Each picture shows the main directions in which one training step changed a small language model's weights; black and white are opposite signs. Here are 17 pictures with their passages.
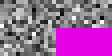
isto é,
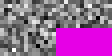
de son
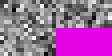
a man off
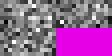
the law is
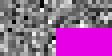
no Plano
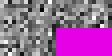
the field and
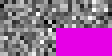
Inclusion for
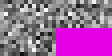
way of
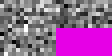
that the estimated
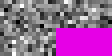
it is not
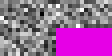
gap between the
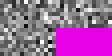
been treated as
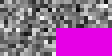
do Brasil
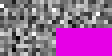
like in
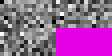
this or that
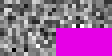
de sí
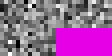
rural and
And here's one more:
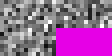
nacional e
